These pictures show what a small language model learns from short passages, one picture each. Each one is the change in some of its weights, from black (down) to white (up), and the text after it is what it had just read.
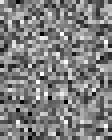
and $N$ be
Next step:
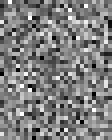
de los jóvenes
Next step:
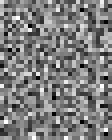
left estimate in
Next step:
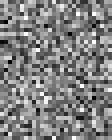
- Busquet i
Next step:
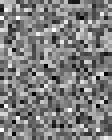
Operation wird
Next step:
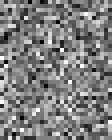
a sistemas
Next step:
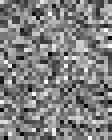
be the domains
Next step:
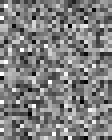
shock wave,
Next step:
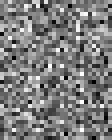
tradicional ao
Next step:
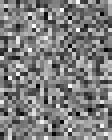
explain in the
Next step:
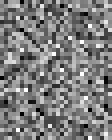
the general case where the
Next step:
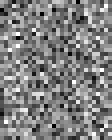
para muestras
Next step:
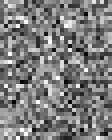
inglés y
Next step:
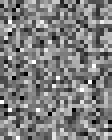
- Gregory,
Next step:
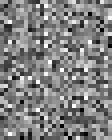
suisse ou
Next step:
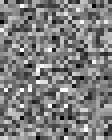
In this paper we
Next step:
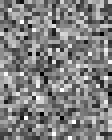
the above example, any
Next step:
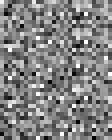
A existência de um
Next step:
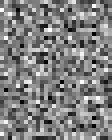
- Cálculo
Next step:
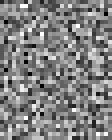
& \leq \frakm
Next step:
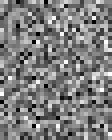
all along. So,
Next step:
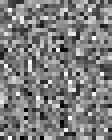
$\Delta_+$ and
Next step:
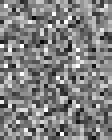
action described
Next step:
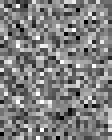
points. This implies that the
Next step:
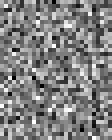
de Heegner est
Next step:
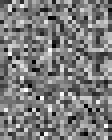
to verify the following
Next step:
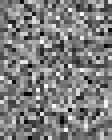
the operator $D$.
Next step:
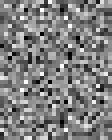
constant $c$ \st
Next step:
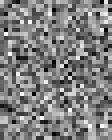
esta investigación
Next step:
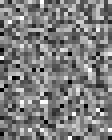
eigenvalue of
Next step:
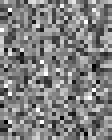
Formalising a
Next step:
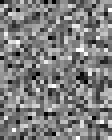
= \textwidth]{}
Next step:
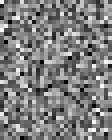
con el formulario
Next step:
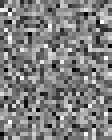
log-gamma distribution
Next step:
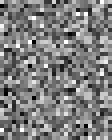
lowered or
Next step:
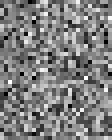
e archeologo);
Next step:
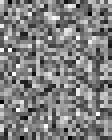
)$ as follows. The
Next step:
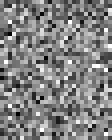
does not contain
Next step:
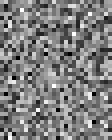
wenschen te
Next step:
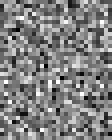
to collocation points
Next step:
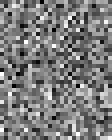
instalação das
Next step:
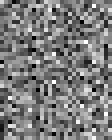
de la obra.
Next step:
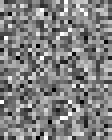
is trivially
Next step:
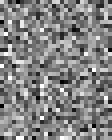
and for further
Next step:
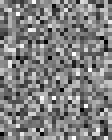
ones, and those
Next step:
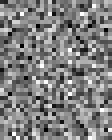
En la tabla 1
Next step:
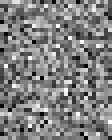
their identity under an
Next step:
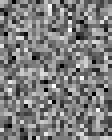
encontrar um
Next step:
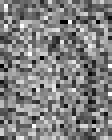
elucidated in
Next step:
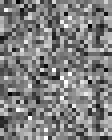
impedía que una
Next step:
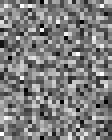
\not\subset J$.
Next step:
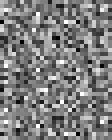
savob bilan,
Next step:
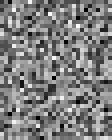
On this event
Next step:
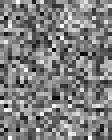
to credit
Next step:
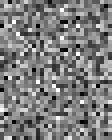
proposal distributions
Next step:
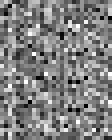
umidade e com muita
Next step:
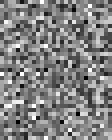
values in eight out
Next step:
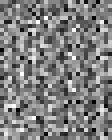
distribution $\mu =
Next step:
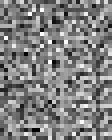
projected Gram
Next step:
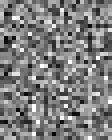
The main difference
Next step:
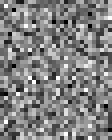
derive the estimate
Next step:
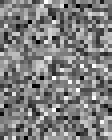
penerapan kode
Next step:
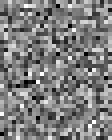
for convenience,
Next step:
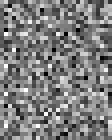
problem under consideration.
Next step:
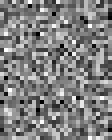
generalized moments
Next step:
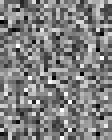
minimal information matrix
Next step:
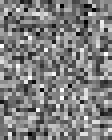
олиб, энг
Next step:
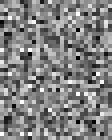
any direct application
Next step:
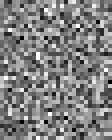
Biroq bu
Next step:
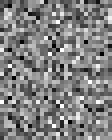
the outcomes of the
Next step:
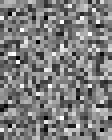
paling mencolok
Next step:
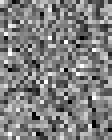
es fundamental
